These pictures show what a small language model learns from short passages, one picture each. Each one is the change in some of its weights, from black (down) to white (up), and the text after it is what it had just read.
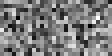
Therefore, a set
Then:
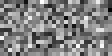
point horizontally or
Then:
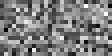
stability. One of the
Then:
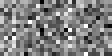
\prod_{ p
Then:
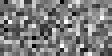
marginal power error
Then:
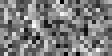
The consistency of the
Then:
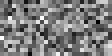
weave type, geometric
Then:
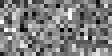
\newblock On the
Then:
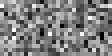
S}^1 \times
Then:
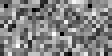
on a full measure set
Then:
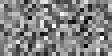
state space and order)
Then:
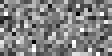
from the last two inequalities
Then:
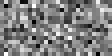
forget the previous choice
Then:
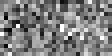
for $y\in
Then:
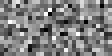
shown in the middle
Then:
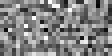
ordered $T$-periodic
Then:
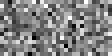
projections (and more general
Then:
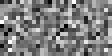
material covered in Section
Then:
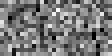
we diagonalize its linear
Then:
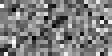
a definite value and that
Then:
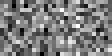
{which is however not
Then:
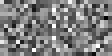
particular, the maximum
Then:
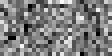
\rangle \] and the
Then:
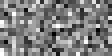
la symétrie
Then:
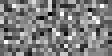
path on $k$
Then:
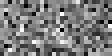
The cone is linearly normal
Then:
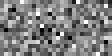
positive measure provided by
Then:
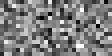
function on the fiber
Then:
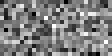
binary trees.
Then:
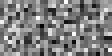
\cNcs system
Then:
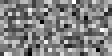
have been studied in the
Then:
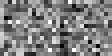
be split into an initial
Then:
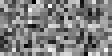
have begun to
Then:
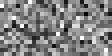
it is unique (and
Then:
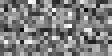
$$\xymatrix{ {
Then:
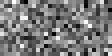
So the possible values of
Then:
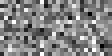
topology, if we let
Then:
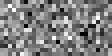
this case, it holds
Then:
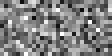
present the rules for
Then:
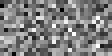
this paper, we consider
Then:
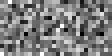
is evaluated from
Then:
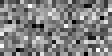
contains the right side.
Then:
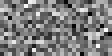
products which are also known
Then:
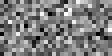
Total Body
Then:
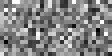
\geq \min
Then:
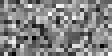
a scaling element. By
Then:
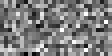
satisfying the usual conditions,
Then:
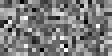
the general assumptions used in
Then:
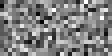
right hand of the Figure
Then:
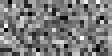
It is well known that
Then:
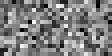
the property $I$
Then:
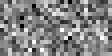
Soit $\nu\in
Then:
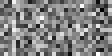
real-valued function,
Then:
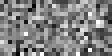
inequality $\big|
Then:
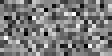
states was not only
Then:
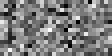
I)=R$ and
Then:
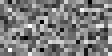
successive approximations: We
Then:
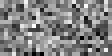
coefficients in some basis.
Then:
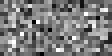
p.p. dans
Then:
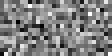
the homotopy groups.
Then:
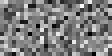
which satisfy this condition together
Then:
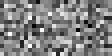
the event horizons.
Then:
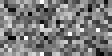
terms of convergence speed and
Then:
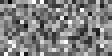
(where we use
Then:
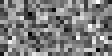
Estimates of
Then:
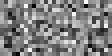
argument gives $$|\det
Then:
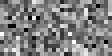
strategy for counting points only
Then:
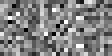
on the stationary points --
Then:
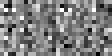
\mod R$ is
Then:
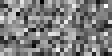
\ge L}
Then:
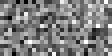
conformal algebra\/} generated by
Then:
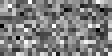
symmetric spaces and commuting Hamiltonian
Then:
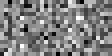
and the latter is
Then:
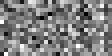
for the cars on
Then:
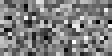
water models have been
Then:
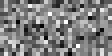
is a directed link.
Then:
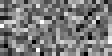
obtaining an optimal vertex
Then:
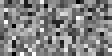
the contraction mapping theorem is
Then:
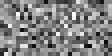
the boundary component corresponding to
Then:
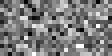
to the topology of
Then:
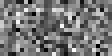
is divisible by an odd
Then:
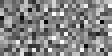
yields one moduli space
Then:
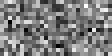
is called a {\em
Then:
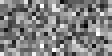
may assume that for any
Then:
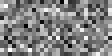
New York, United
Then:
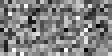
strange feeling
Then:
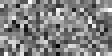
is defined (see
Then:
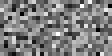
from which a unique
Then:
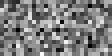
to thank IHES
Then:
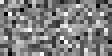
$\Omega \subset
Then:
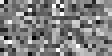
no contribution for computing
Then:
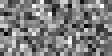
her thesis
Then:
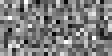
Russo \\
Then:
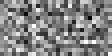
abelian group with the basis
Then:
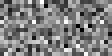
right, but requires some
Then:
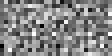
main exponential factor.
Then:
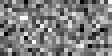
filter; the
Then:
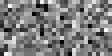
$U$ be a
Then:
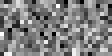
and $f$ be
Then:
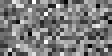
solutions $u$ of
